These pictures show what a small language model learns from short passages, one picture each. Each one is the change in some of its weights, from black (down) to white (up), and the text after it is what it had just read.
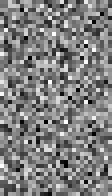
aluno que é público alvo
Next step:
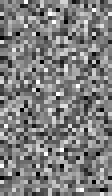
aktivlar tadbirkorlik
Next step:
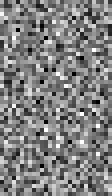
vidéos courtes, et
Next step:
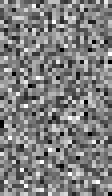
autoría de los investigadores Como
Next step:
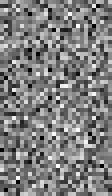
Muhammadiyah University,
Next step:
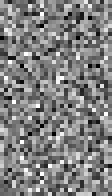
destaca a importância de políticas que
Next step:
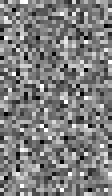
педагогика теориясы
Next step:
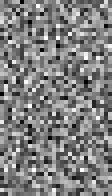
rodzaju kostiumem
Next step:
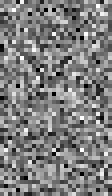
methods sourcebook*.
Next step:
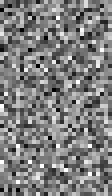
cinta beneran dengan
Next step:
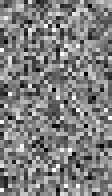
оборонний бюлетень
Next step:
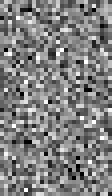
- Iziyev MM,
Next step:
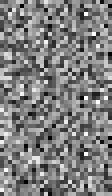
, по вертикали –
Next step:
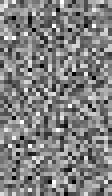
Abogados Índice
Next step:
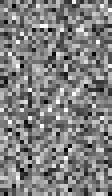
plana y burbujeo En
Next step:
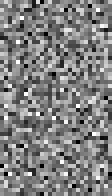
der theoretischen Philologie
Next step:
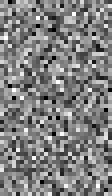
garete cuando Luca
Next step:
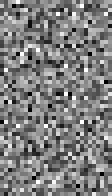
организмда системали
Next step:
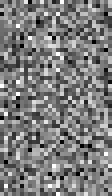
Bilimleri Dergisi*,
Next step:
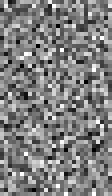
organização. temas discutidos
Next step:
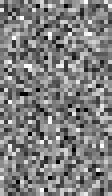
local. Reflexiones para
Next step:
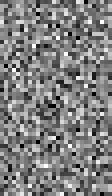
Karola Hostonskiego
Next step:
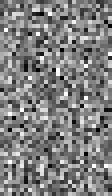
и учета аварии и
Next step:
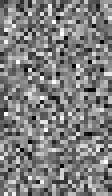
of adapting the ideas of
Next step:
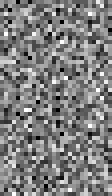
submetidos à terapia
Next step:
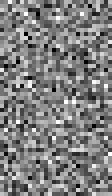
majoziy fikrlashni
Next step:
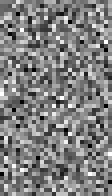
transfer and establishment of
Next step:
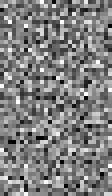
изучении языковых
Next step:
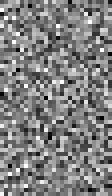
Uniron, como requisito
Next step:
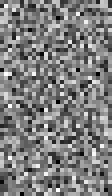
p. 23). Por meio da
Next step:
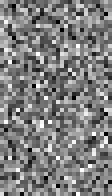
борилган ва оптимал
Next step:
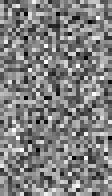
und Oxford, auf
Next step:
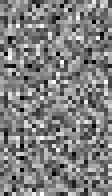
que, enquanto o nosso
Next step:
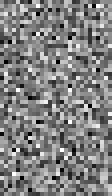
adulthood. *Eur J
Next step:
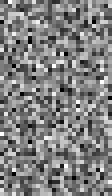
adolatsizliklarga ko'z
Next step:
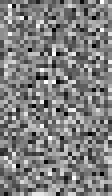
tomada de decisão. O
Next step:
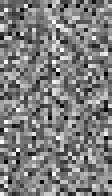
Mali Hukuk Dergisi*,
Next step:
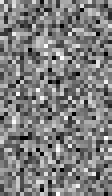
akan diukur dalam organisasi
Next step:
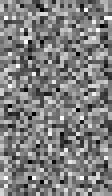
with EGLI et al.
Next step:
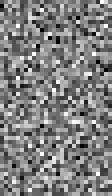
kiritgan yoshlarni
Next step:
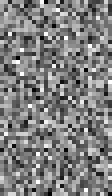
Для того, чтобы
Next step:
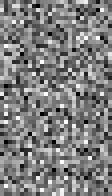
α значение перерегулирования
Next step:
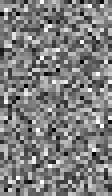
y Emilio Troise.
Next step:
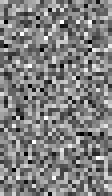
ekologik jarayonlar (suvning
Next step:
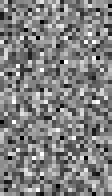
de 200 victorias que han
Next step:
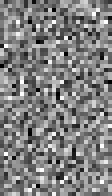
Cardiology. The mainstay
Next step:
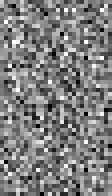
Кодирия, который стал
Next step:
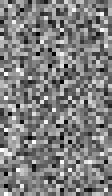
effective management of the
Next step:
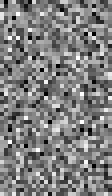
sarfi 5% ga
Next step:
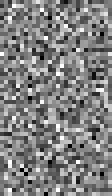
Washington, D.C.
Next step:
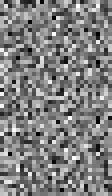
theorie* kunnen we
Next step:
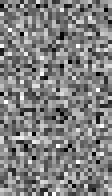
psixologik ta'sirchanligini
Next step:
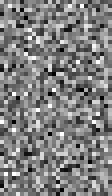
sem Milton Santos” pela
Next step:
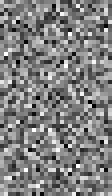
do Dia (2018), Diário
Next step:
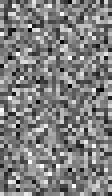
Devonda ishlovchi
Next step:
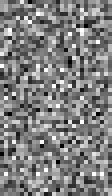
Discurso**, v. 9,
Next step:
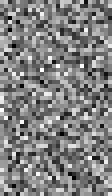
el papel del Estado ha
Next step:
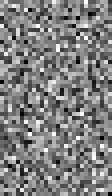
cordames, com um talhe no
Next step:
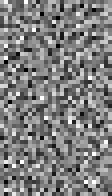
as pessoas estão fazendo com a
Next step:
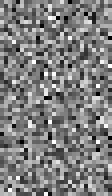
seront explorés.
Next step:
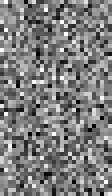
ва унга қўшни
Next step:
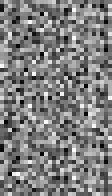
т. д. Проблемы
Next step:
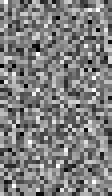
nenhum elemento que possa
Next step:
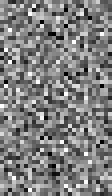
аксини топган.
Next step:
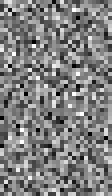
bolalar og'zaki
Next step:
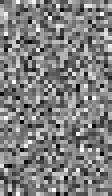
jarayon ham ayniqsa kichik
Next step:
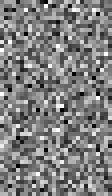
aunque tenga que contar con
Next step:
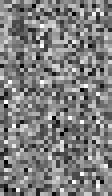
عن الإعلام
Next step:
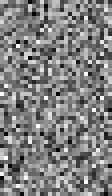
діяльності, які характерні для
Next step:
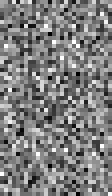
баробарга ошди,
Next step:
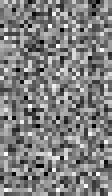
Єднання», де за
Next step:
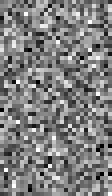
Emperor in Early
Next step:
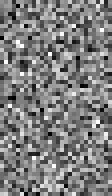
Artificial Intelligence
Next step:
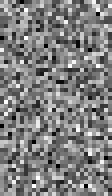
o intuito de receberem
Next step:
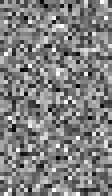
que se proyectan para la
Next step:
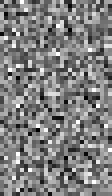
y posiciones relevantes -
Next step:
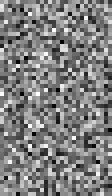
O perfil de trabalhadores
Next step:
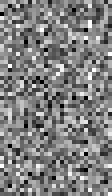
отлично подходит для
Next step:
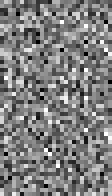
яка генерується.
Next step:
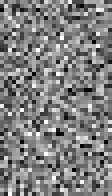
depolanmış meyveler
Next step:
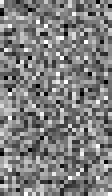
не готовий печений
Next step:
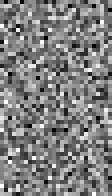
orquídeas (IV).
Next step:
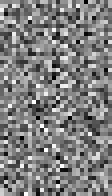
Municipal de Segurança
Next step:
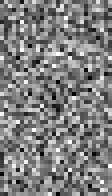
Esse processo, regulamentado
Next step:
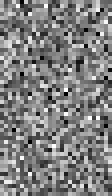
the era of big data.
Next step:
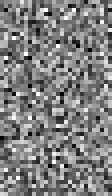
orasiga ineksiya
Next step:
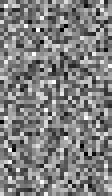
yetkazilishi mumkin bo'lgan
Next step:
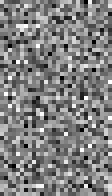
безопасность и охрану
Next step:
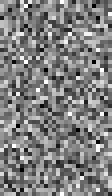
a justiça criminal.
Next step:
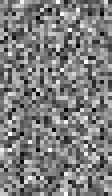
ragam sesuai dengan
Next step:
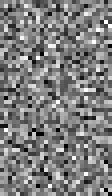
Ötüken Neşriyat
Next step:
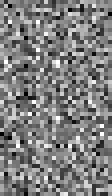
qadimiy turk davlati
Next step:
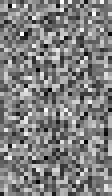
Г. Р., Ковлен Д.
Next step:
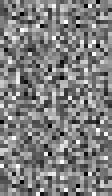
ijobiy natijalar bermoqda.
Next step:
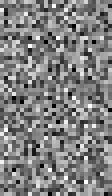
маданиятини ошириш,
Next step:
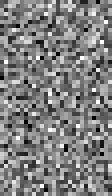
répartition, mais très
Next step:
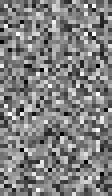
só pode- riam vir
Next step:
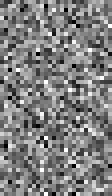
материаллар тўплами
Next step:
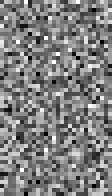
ámbito transdisciplinario
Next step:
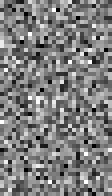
Endangered species;
